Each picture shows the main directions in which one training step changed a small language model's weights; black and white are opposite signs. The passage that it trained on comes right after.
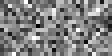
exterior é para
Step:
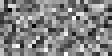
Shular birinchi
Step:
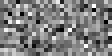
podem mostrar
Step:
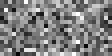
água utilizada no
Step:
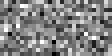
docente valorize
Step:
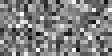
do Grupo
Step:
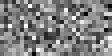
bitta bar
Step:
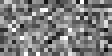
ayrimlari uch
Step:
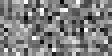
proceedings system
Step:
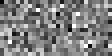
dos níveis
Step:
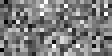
3. Egiw
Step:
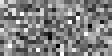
etish, ya'ni
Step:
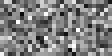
Mas en el
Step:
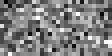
el ámbito
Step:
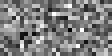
ham yangilanishi
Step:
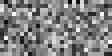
a corto y
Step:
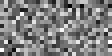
: Институт
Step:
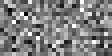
ещё ко
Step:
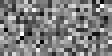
activation in the
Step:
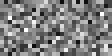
y redes
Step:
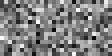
salas. Além
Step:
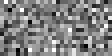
Estudo de caso
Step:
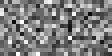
Bunda pedagoglarning
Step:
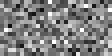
que tiveram
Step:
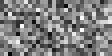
que, en el
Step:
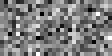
doir daftar
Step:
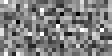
la TO,
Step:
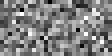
yordam beradi
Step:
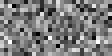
niet (art.
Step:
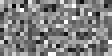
de Doutorado
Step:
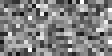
ko’rsatish va
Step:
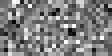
проекты по
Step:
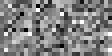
une place
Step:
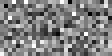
машины такого
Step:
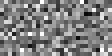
e tornar
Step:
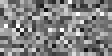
agosto de
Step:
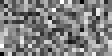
como exemplo,
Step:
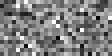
3 видів,
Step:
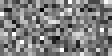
the absolute
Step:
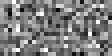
çok onun
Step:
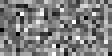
i partecipanti
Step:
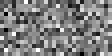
sur la structure
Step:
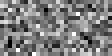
не просто как
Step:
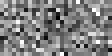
of civil
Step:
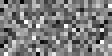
guru dapat
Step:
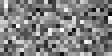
principios de no
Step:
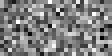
de sistemas a
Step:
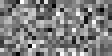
и элементов
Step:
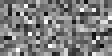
welke op te
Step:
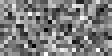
observar en los resultados
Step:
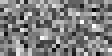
ini sebagai
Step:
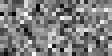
dari tanggal
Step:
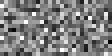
la construcción de
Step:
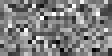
ve bunun
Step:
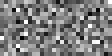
de grenzen van
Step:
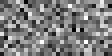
telefone +
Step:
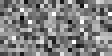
indica que o
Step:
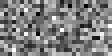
// Экономика и
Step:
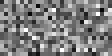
no direito à
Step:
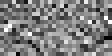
para algunas de las
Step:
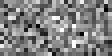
В статье
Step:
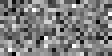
the conditions of
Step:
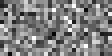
esta área están
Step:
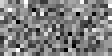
Суд РФ,
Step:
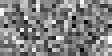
indígenas de
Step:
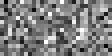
a Factor in
